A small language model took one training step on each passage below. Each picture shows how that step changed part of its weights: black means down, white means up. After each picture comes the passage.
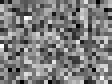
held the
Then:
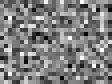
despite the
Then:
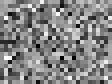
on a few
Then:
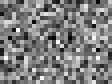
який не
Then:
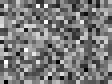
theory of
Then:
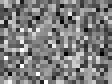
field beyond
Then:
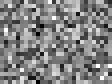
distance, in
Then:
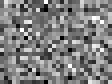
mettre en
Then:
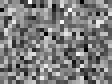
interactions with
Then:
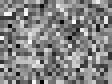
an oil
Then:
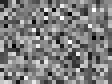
theory provides
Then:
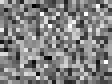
to identify and
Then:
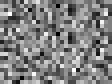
to reach the
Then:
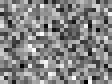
Hz. The
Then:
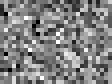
reference frame
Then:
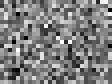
With Two
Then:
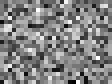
a paper
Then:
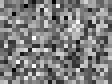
In arid
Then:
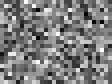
the radio
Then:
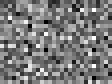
Things and
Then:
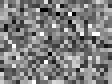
of lustre
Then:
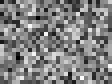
of solar
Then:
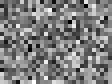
of invariants
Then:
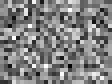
in metal
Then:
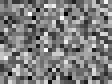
Role of
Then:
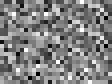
the project
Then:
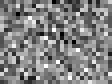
The creation of
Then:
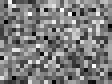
This choice
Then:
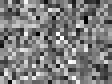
parameters. In
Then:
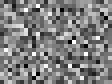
an extension
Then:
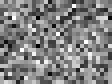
the saved
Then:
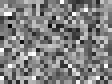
est-il de
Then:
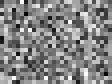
be the solution of
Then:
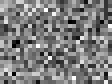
It might be
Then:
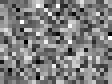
studied by
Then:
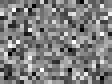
and particulate
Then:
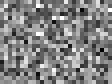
generated by a
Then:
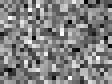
transition from
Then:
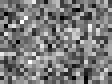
are having
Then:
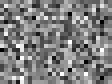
and can be
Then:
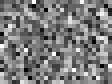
Area of
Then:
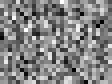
reported with
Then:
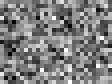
5 min, and
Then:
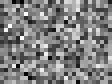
measurements in the
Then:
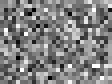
line, corresponding
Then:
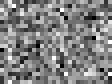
He spent
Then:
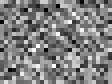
manage it
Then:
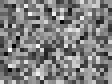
simple form
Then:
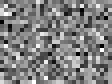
of silver
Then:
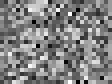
its development in
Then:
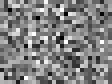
the efficient
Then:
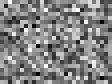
por mes
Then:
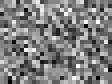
de red en
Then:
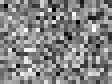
trata de un
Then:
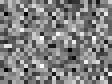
E completa
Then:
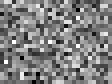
a significant difference
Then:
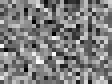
is used by
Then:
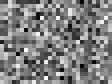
the content of
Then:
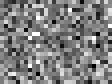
habits from
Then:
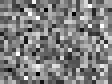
programa de
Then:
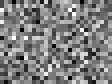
capacity system
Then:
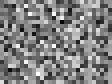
simple and
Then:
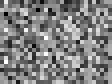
with $0
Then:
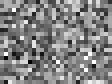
in our model
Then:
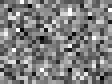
and mediate
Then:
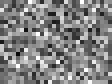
the operating
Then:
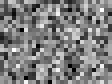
але й
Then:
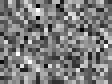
research program
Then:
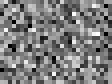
for consumers
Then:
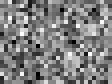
computational basis
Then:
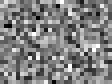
moddiy va
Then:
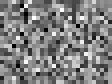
que le groupe
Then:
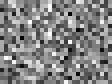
a peu à
